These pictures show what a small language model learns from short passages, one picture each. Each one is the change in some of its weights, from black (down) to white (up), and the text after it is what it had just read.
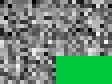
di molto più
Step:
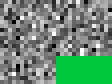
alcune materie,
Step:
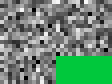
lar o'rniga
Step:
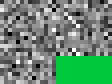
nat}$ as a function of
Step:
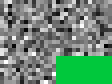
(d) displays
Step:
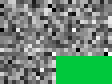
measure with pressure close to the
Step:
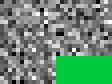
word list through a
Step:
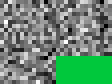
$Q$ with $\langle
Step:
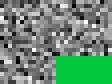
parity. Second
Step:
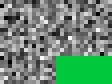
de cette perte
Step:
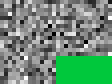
above to within a reasonable
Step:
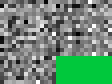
the space of $^L
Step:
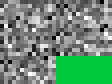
this basis the algebra takes the
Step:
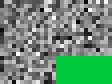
crystalline structure of
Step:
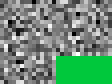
primal grid cell and
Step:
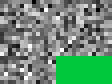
Risk factors of small
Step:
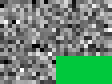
a Bayesian optimization loop
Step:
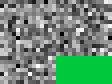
the same time in three different
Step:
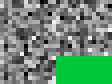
évalué à environ
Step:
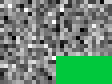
\smallskip {\bf2)}
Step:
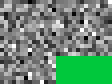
demands at the initialization
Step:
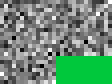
In contrast to chemically
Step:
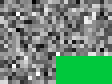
ODE, which is
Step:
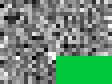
de "Artes e
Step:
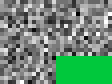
imidlertid at
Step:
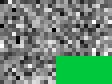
Since all masses are basically
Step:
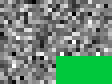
logarithmic potential with signed
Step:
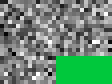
Then again, iterating it
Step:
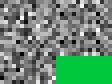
con las magníficas
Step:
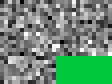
if we move in the easy
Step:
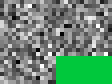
of Bob; otherwise,
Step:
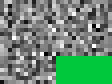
(001) substrate
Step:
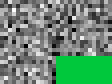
$\O$ does not
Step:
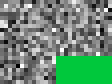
at $o$. Furthermore
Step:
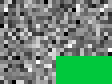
\dots, N$. We
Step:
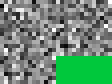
y su trabajo en
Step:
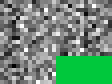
Yangtze Delta
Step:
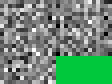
and it is clear that $$
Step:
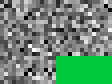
constraints. We have found it
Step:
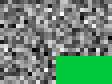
We also show that weak spectral
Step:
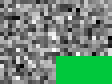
that the imaginary part
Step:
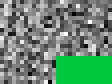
for the outcome generation.
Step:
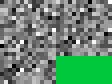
boshqaruvchanligi bilan
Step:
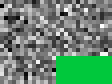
de Confiança.
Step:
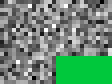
algorithm's capability of
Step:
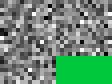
analysis of string similarity measures.\\
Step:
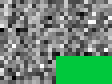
for $I$ since they
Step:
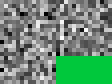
$K \varsubsetneq
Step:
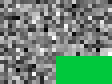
that the total variation distance between
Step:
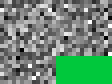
pour faire le pont
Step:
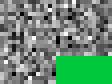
Research Scholarship in
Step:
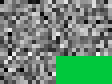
sky (roughly
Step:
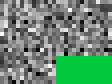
in (A) with figure
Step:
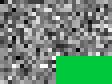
Furthermore, ETCC's
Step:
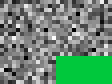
For instance, the graph
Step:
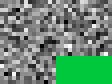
футер, а
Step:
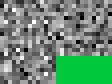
crises demonstram a
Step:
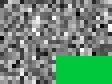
belongs to precisely one set
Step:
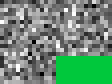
mismos pobres
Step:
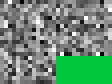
when discussing the combined
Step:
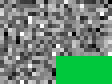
show the redshift distribution
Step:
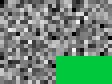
acyclic cobar construction
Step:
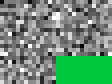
worth pursuing to
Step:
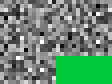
двух и
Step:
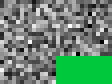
materiales de partida.
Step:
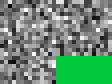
surface waves) and to the
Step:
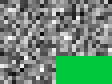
с минимальной
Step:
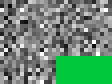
Lo que prima en la
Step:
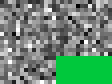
core located in the center
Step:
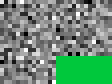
energía renovadora
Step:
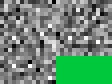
программы развития
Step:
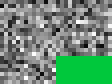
the suggested predictors is
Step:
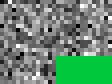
Since we are interested on the
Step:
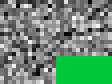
growth rate on the wave number
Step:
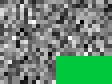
ao câncer de
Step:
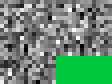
and sample agnostic.
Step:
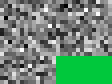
siswa untuk belajar
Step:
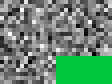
язык тела),
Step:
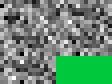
de caso para caso.
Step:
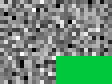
a Cohort of 27
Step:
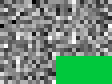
qolish sizga
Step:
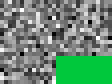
with appropriate choice and design of
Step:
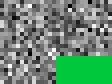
of oneself, one's
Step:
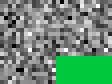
*Diffusion of
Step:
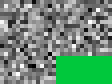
attempt to identify
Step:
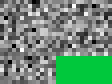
batimétricos a
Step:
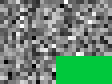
paydo bo‘ladigan
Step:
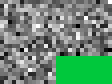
is changed and simultaneously
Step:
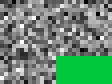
werd' ich mir
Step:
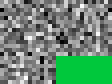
true. The orbital
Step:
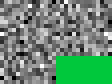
term $D$ in the
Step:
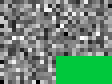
AmN with a surface Dirac
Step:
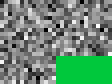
be a divergence-free
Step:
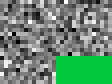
oscillator. We focus on
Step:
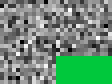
the vector $\Psi$ is
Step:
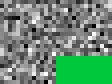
that emit harmful
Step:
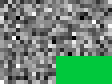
It is not hard, using
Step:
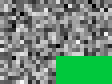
T_g T_f
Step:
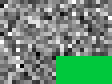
these tilings, see an
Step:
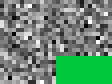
of precision, further uncertainty
